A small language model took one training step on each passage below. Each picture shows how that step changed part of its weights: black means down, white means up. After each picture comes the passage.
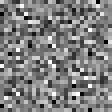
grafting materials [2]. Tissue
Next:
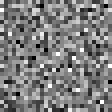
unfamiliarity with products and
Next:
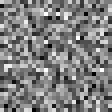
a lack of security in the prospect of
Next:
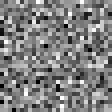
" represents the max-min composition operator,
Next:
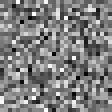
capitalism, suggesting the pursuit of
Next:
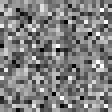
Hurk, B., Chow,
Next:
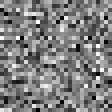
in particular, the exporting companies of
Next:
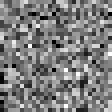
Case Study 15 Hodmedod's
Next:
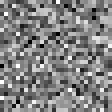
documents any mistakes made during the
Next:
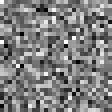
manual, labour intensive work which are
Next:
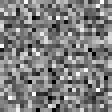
mg/kg (maximum 1,000
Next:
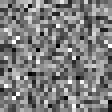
stimulus, such as thermal
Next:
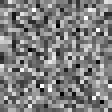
Varian Medical Systems.
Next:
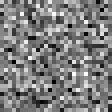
women's limited education and their role as
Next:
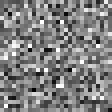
Confronted with the vast
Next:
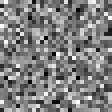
substance, behavioural addictions such as
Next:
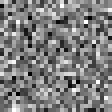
integrating the contents of learning modules for
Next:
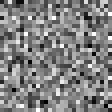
social factors which could compromise their
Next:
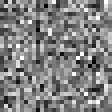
Figure 2. Table 2. Weight of the
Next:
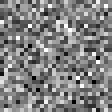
intrafibrillar structure of mineralised
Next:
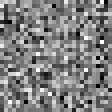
gum Arabic as a dispersing
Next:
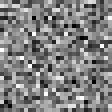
(ICONS) Edits for
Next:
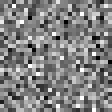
results easily. INTELLIGENT
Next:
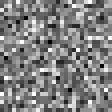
S. (2013). Comparative
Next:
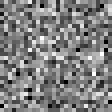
treatments respond to variations in the rates
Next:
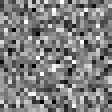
of training as follows: Vocational
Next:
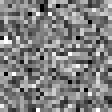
detailed design of DMI, and in
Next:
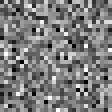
that is currently used is around 0.5
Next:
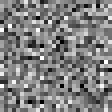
not just limited to the professional world.
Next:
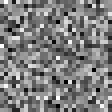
of management as a whole from how to manage
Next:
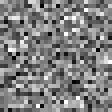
as an effort to understand working capital management practices
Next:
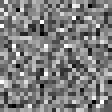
protected against an increase of noise and have
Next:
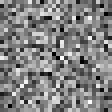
the focus of this research. Various factors
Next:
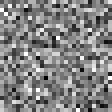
number of sister ships was included
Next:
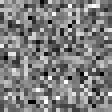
efficiency in mobile broadband.
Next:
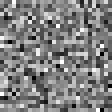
had a favorable and statistically significant influence
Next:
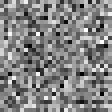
the study showed that the study participants had positive
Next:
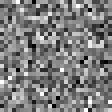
responses to climate change (Bruine de
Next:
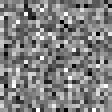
for information? - Begin general questions.
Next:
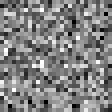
obtain satisfactory results, which in turn increases
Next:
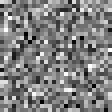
process of creating new materials can be
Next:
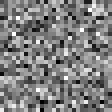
2.1 Study cohort It is
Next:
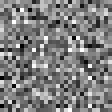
use, training, years of service, education
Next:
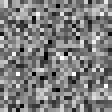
theory of imitation". The theory of
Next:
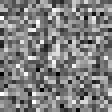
Slow Learners; Digital
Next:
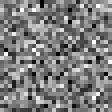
to indicate its plan to stop fuel
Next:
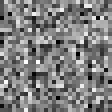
antimicrobial resistance has emphasized the
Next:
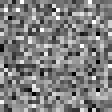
disconnect between sponsorship and
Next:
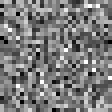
such products are used in the marketing of the
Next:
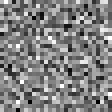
secure channels and the paths that
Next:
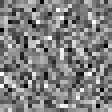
which a Memorandum of
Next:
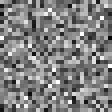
some locations in a future warmer and
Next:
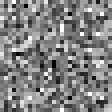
is a 7 foot 6 inch
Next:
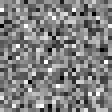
Component 3: relates marital
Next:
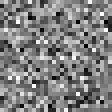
tools for the efficiency of the same environmental protection
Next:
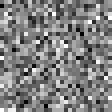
interactionist approach, which advocates an
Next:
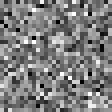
in the tensile quadrant
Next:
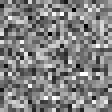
international roles where effective cross-border communication
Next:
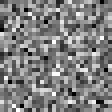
(36)$$ In such circumstances,
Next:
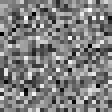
preprint* or final version in a
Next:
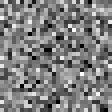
0.55 Deposit was more
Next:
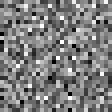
Improvement of health and balanced
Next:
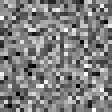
A career as an entrepreneur is
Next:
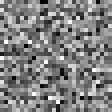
and precision for the analyte 200
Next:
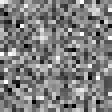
string will be accepted, but
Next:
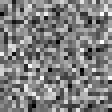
all these complexes showed two bands. The
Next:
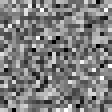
the identified cortical network, namely the left
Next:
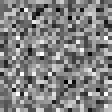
wrote the main manuscript
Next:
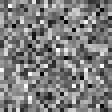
temperature: 150.0 °C;
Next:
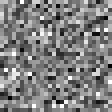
the instrument, Cronbach Alpha
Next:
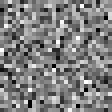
which is unclear. More empirical
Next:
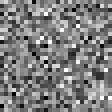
findings of this study reinforce that
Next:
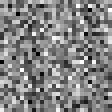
centres on economic competitiveness and return on
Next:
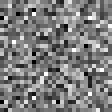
more sustainable and multimodal transport
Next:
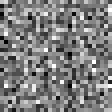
extensive use of current digital technologies could reduce production
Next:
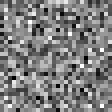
water facing the midpoint section of
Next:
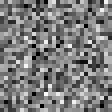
$xPEX$ \$ Economics
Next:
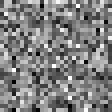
2018), and environmental benefits, such as reduced
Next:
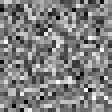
private laptop or tablet,
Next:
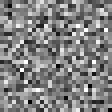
The majority of weavers in
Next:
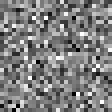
in the world remains very high and is estimated at
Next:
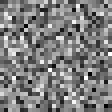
measure student teachers' self-efficacy
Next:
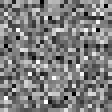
or not the material is available for international distribution,
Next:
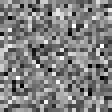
coexistence of residential and
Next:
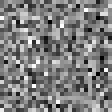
set at 100 asb. MP-1
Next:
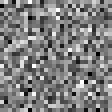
technologies (10, 11) to measure total 12
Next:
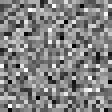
at times during service if key data used in the
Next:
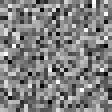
the area of the altered mucous
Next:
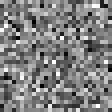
could be held in a better structure to allow
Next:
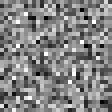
information transfer a network. This paper aimed to
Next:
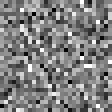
to 49.1C in different parts of
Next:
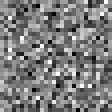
measurement of the bone surface curvature.
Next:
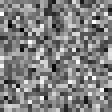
Helplessness and control The plot
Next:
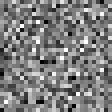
in presumed low-risk
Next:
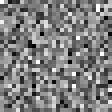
have made their existence for the couple of
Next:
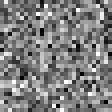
differently in each of the leads, it is
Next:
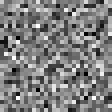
OCT investigation of sample 57, class V
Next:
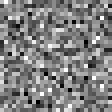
of discounts and special sales
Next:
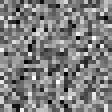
form of national pride that is inclusive and
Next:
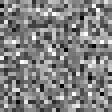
comparison between the two divergence estimates would
